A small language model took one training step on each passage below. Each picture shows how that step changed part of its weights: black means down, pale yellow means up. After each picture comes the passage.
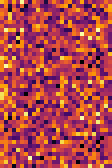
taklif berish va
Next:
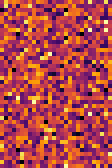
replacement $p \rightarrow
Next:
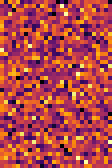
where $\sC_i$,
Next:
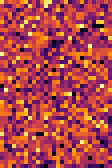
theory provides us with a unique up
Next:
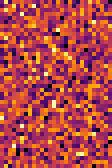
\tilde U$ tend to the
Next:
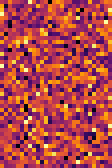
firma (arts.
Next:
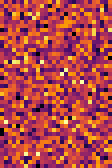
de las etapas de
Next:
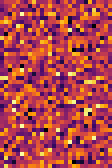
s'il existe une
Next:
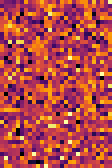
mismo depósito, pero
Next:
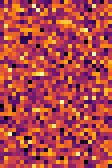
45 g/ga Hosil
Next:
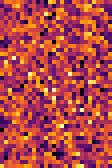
ilmu ini. Dengan
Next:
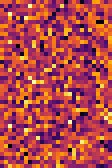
language with function and relation
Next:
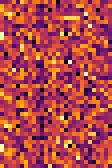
IV группе.
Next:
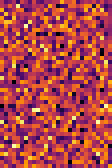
the system of Ukrainian
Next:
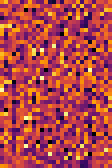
I -T)$ is equal to
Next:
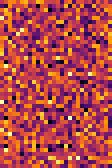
М.: Высшая
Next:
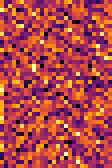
\newcommand \qed {\hfill
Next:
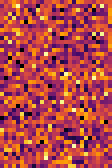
productos o servicios de
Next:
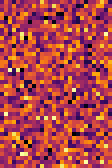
flow, compactly recalled
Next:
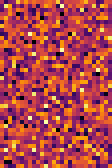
the community are shown.
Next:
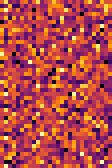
is with respect to the structure
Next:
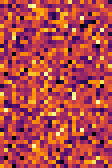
the objective function over the points with
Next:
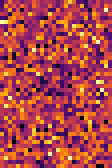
o'zlashtirish jarayoni
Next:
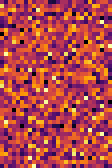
wide-area networks are a
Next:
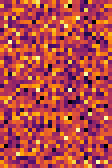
до обвинувального
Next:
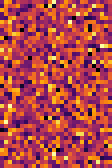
mengelola keuangan
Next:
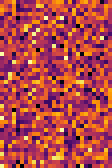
if it is isomorphic to the lattice
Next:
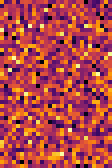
expansion becomes \begin{align*}
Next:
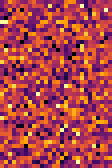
o'rnini topib
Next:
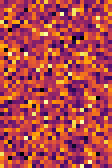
in this case, although the
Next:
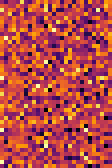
между участками
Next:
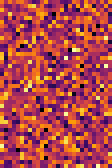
with $t \geq 0$,
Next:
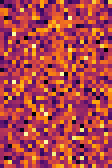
surrogate to become more
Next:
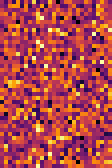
oferecendo moradia
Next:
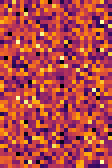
hibridación 14
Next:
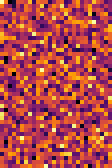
C \text{ of }
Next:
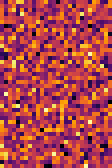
a small $\sigma$, this may
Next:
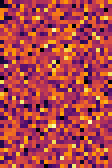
e/ou estabelecimento
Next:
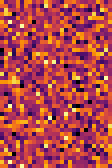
operator, Hankel operator,
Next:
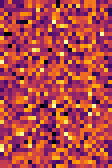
\in \mathcal{T}$
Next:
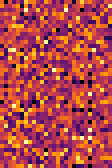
beheer te doen
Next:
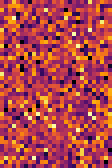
11. Anarbaev
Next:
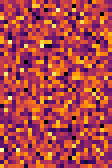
schiavisti, fino
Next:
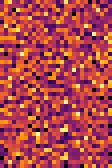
$f^n$, and let
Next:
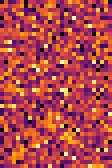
en centros de buenas
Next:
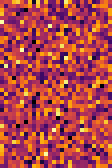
The ERW is respectively called
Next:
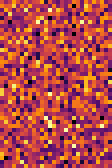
rua. Para verificar
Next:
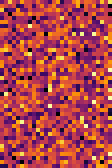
\nl \hskip40pt
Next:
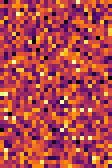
desde os púlpitos
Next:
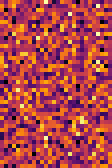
Speaking Club
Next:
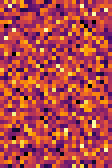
lozim. O‘quvchi
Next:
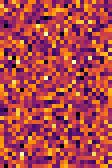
Shea TM.
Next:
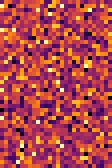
va ijtimoiy jihatidan
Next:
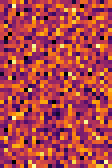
structural inequalities that led to the
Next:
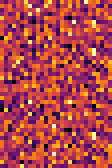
Theorem \ref{relathm}
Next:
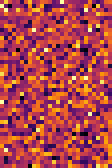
Onlinebeiträge des
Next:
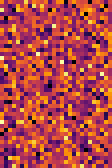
til birliklarining fonetik
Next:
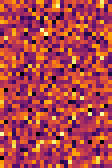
based on the following definition (which
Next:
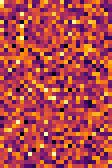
projection. \begin{proposition}
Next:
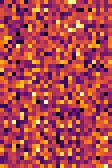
of the fifth degree \[
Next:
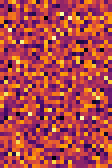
comunes $PSSCC =
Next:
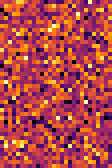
дублювати, а
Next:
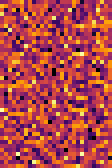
posets of width three is still
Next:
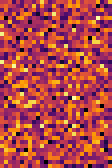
a \emph{strictly
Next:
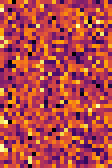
ministrija Grant
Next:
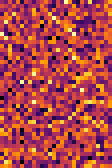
Guangdong University of
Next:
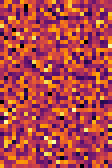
konstruksi itu dapat
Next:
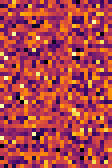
i finalment cridarà
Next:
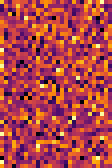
result for the following (quite
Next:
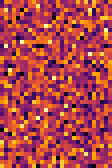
is aan de som van de
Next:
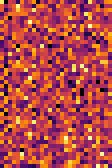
untuk mencapai tujuan
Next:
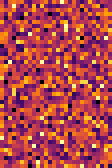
the case $n=1$,
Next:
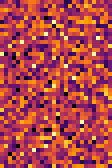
hinterlegt. Eine
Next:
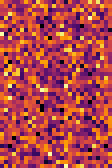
if and only if $ x =
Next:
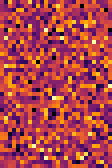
OPF problems without losing
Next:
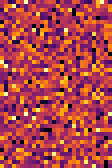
T\}$ approximately distributed according to
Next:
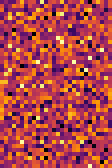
15 organe electorale din
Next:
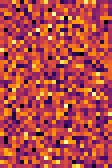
in rough paths theory.
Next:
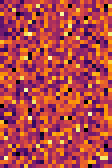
а кипарисовое
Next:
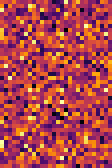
respect to $T$ we obtain
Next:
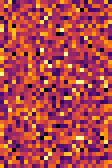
has dimension $m-1$
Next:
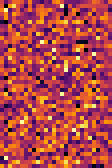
les composantes et les
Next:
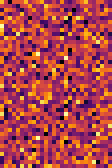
JH. *Journal of
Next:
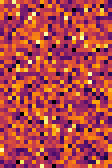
expected. Now we return
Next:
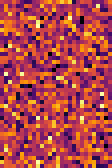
bir mamlakatning
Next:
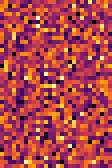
the partition function for the canonical
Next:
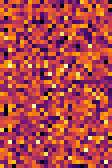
be a countable set and
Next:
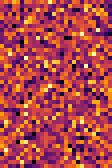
large enough. Thus, since
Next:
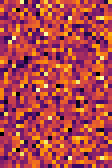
discuss the entire special functions related
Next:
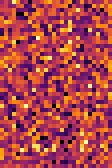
manfaatlarini hisobga
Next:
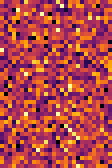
on cardinals that are
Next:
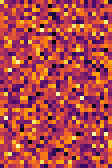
foi descartada em
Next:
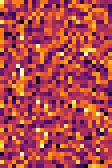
definition: \begin{definition}
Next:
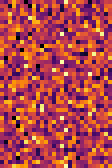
meets $\partial M$ at
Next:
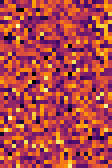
surgirem, que
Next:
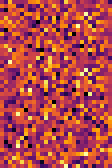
upper group who answered
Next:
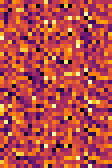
гувоҳлар ва
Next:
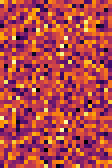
to the uniformly bounded double sequences
